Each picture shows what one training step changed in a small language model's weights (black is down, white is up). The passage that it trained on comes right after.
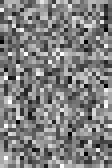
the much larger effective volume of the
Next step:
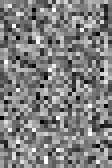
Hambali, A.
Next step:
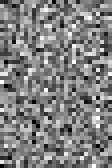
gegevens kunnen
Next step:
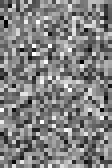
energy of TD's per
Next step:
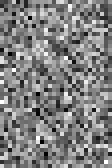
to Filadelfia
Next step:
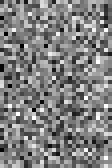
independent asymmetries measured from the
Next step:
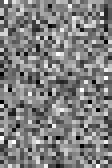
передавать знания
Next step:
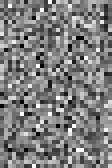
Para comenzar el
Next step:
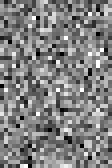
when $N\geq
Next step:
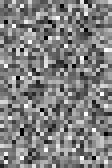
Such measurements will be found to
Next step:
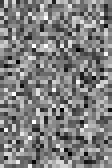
physical biology off low.
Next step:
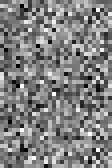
offset dependency and are
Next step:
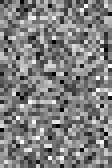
Dirac-delta commutation
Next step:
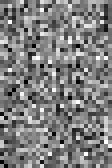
una regularización en
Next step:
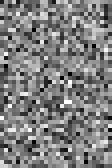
appears strikingly
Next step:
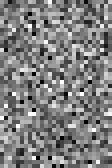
by the Decree of the
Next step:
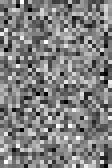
regime of about 8~K
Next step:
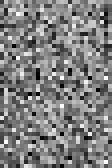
могут возникать,
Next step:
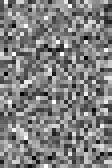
Study 2 BFI
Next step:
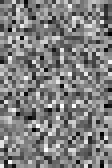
tilning nufuzi
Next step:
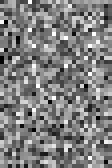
X-ray luminosity and
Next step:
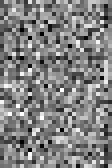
фактів, які
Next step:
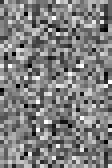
Бобоёров Ф.
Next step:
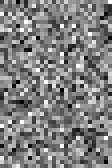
primarily pinned
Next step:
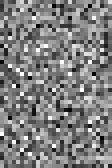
energy scale. In fact, a
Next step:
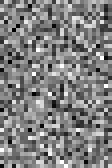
four-momentum transfer
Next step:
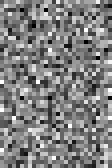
qualities; M1,
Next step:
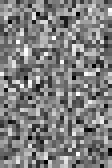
eran de lienzo y
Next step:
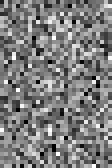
Hopping to nearest
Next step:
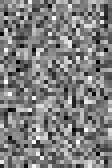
R., Zaman S.,
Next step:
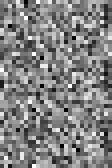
de sus obligaciones de
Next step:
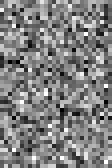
the urban environment, their
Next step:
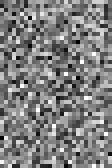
to obtain a practicable and
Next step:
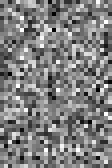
com as atividades que o
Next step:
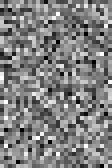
\medskip Here we
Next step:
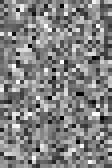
e as pequenas
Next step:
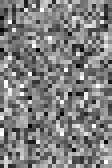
la **necesidad de
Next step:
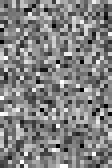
parameters $r_1$ and
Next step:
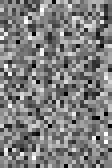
coabitação, onde
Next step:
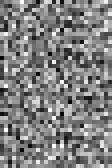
same finite volume framework. The
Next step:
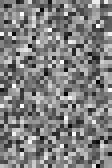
e emocionado do
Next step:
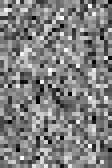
par rapport à une
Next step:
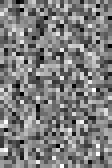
Manuel Mazón
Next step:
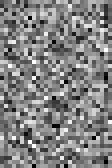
to that found empirically
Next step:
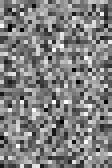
with \emph{HST}
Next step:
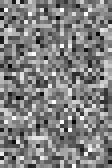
\PbPb. For
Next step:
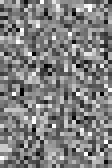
von Glasersfeld,
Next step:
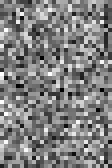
of publications and in publication
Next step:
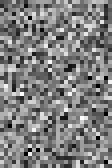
todos os países e
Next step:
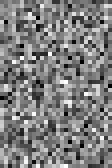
order of $R_{\rm
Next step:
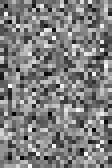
interpretation is fully
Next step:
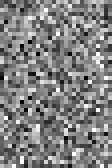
be represented in several
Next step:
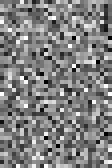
= - \frac{\delta
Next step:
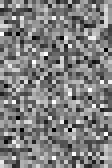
\end{eqnarray} with
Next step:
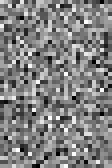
inclusão foi importante
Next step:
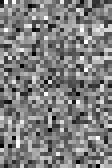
calculated. The spatial
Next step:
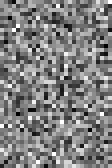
has the second-order continuous
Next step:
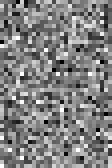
as mulheres, foi
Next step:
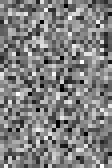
system to stochastic
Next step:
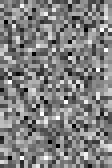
K/min in case of a
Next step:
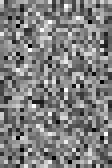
a novas pesquisas
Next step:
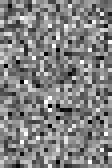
are $\mathcal{R}
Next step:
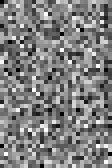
qiladi. Shu
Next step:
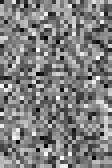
besednih vrst
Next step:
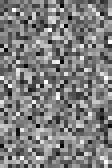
latter is useful to
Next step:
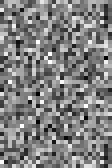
the normal modes in the
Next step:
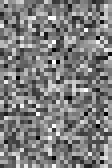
where according to the signs
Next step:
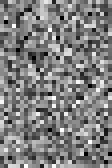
one population with a mean and
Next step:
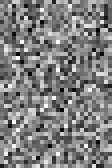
hommes au gré de
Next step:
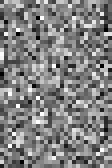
this moment are shown in panel
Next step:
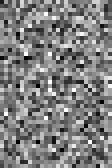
constraints on rotation angles found
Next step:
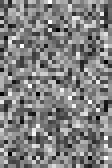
й низка інших
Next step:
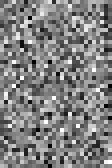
fonction. Ce
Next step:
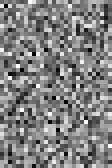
Decomposition of the
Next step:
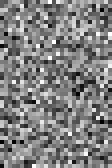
tashqi investorlar uchun
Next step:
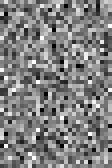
extrinsic curvature
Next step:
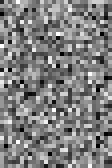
$i,j$, is the
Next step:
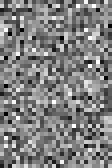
\end{align} { where
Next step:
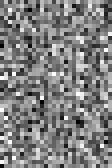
principal objetivo do
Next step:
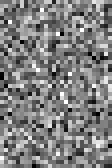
transformation requires us to
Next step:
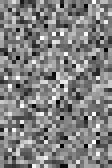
perturbations do not carry
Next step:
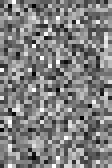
red curve was measured with
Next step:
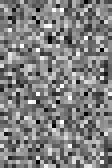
the {\emph{diagonal
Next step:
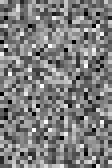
we seek to investigate:
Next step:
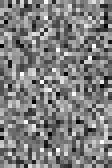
efficiency decreasing is also
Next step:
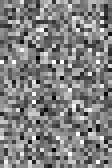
que instaura jardins
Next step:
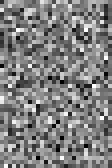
the Circulation of
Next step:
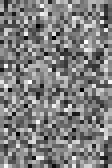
for various mass ratios.
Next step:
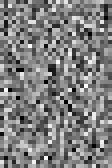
Pitt, M.
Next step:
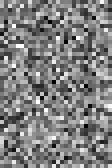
Some classical strings with
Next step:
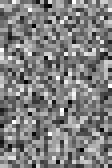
are Our primary tool
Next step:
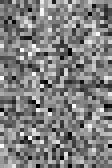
contributions at a given order in
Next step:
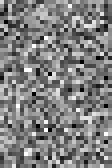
and above the Dirac point,
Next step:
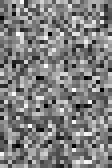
el tema, no se
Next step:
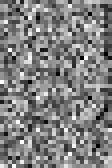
Ítem 35: Se
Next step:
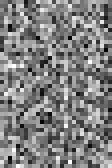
de genes con la
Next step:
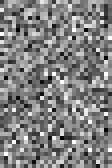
the QPO frequency. The
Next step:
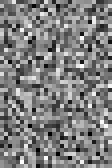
is time reversal symmetric
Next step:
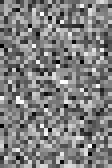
evolutionary coordinate $z
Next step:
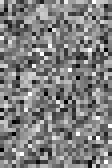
and then coupled into a
